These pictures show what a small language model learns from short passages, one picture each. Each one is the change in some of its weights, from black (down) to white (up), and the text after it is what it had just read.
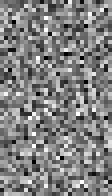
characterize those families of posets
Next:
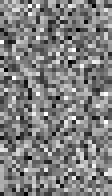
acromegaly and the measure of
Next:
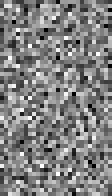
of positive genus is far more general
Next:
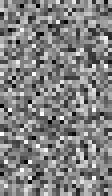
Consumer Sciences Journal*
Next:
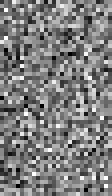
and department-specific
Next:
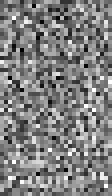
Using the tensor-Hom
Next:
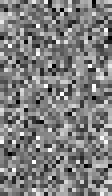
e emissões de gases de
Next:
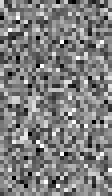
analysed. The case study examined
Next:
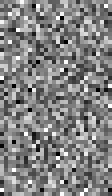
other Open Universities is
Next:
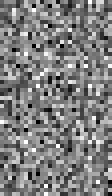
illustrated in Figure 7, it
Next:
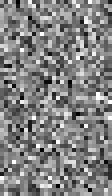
a number $a$ such that the
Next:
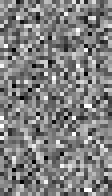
motion. Some interesting
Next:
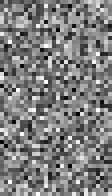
a few million copies,
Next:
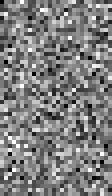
olsalar bile, bu
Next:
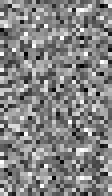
yangicha usullaridan foydalanish
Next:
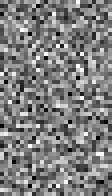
SZYTUŁA w
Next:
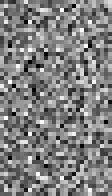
unserer Erde mit der
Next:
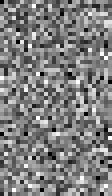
to Klara Kager,
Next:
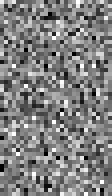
be ACO, PSO,
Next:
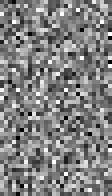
case of bidentate nature the
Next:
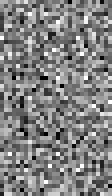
конечного отдела
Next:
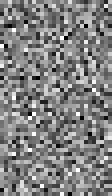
material and a small percentage of
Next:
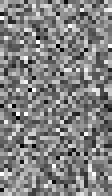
out the solution to teach spoken
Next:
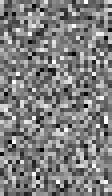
natijalar va O'zbekiston
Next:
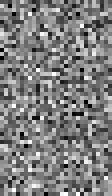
different test microorganisms by
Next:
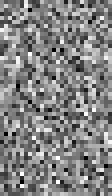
$S$ with Prohorov
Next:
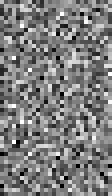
System stability is ensured by the
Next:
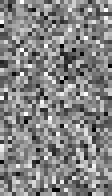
effect on the oblique dipole
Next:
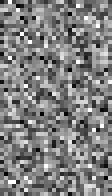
da luz) e apresentar o
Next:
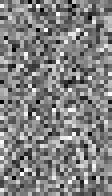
the spread of periodontitis to
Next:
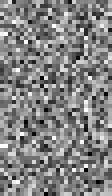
eigenvalues of graphs and,
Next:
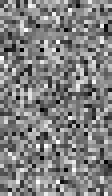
the particle index $i$, but not
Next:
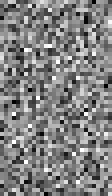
${\bf \Sigma}$ is the
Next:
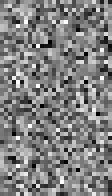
In addition, in developing countries,
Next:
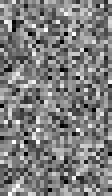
desarrollados en el
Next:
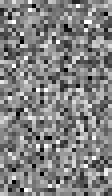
$i$ - forms on ${\cal
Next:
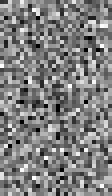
процессе по физической
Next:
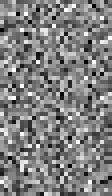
a very insignificant percentage
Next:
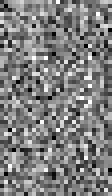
friends his scanty
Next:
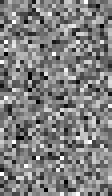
December 2019, when there was
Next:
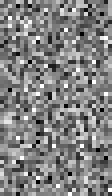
will enable the development of personalized
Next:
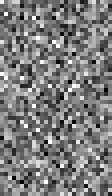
a private office.
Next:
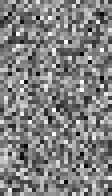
в рабочем жилье
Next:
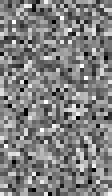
orthonormal functions $\left\{
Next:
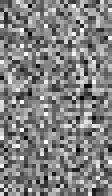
amplamente utilizada -
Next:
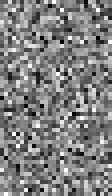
and (2a) therefore follow from Theorem
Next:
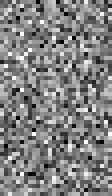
no se trató de un
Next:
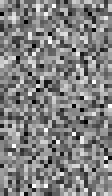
$P\in\PZ$. The
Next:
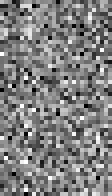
\section{Implementation} The
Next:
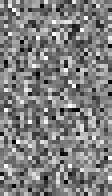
diesen Vorbereitungen
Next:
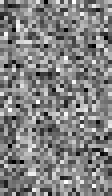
tizimini ishlab chiqish, shu
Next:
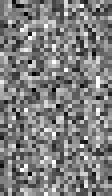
ने सन्
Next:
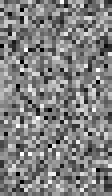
$F_{t,\tau}$ with the
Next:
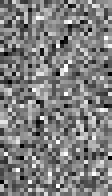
describe melodic and
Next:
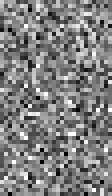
Kerala, India,
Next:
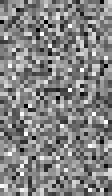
by $\nu(M)$ a unit vector
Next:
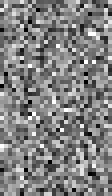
overall positivity of
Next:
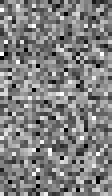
takomillashtirish Yu A
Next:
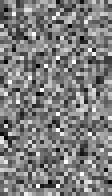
as enzyme regulation,
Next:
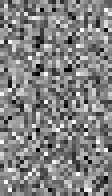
view of (\ref{equationa''}),
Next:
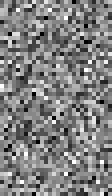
Aure wani muhimin abu
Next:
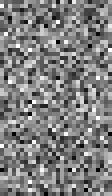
African Chambers of
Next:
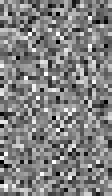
those patients who have a risk of new
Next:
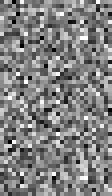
bad reduction at $\p$ if
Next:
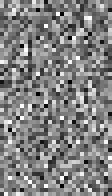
radiological findings may further aid in
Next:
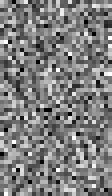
is to derive for $n$ and
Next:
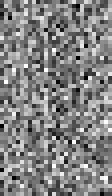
натижасида минг
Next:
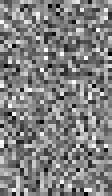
node in the predicted GRN
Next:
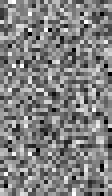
that design is difficult to understand or
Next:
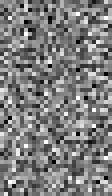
tomonidan tor-mor
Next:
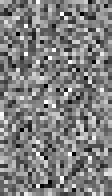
the past decades, see,
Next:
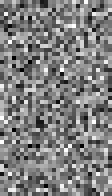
realize the achievement. The continuous
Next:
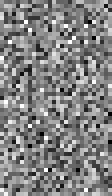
the algorithm only has access to a
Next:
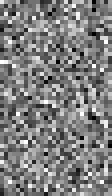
which must be overcome to ensure
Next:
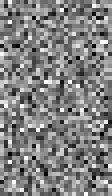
atividade, principalmente
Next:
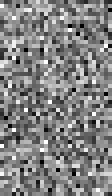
well as in the NordPool
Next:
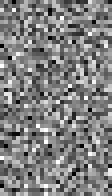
predators but does not increase the presence
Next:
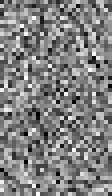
in this study was carried out at
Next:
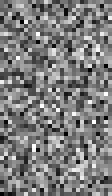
Perceptual and Affective
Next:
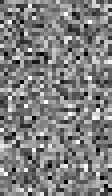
$G$-deformation datum} in
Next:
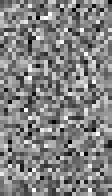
typically assumes that the signal of
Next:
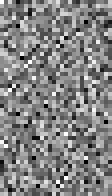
transfer of large data sets to the
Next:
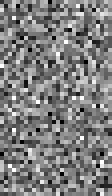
сўраса, уларга
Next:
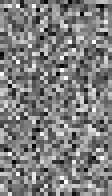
joy nomlarini ruscha
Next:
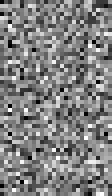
o mastocitoma sendo
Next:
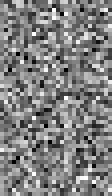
Bu tajribamiz birgina
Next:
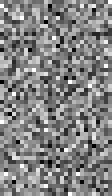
adapted to general work on translating
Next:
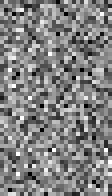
seus isótopos, mas um
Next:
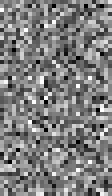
и машин, тем
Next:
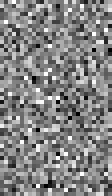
other words, there is a map $$
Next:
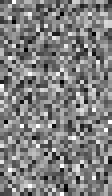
the ADS to explore
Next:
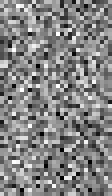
media issues typical of
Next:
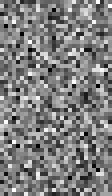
dataset comprises approximately
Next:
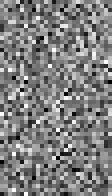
conditions for the weak convergence of such processes
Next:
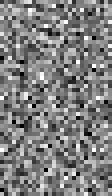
scalar multiplication. In forming
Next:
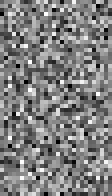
& Approach $3$
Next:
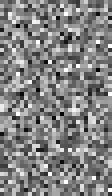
Arabın fethidir."
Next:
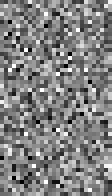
average value over the manifold. For further
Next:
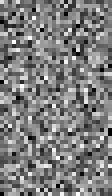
¹Discente do
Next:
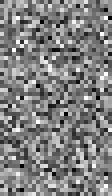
Huvaydoning hayoti
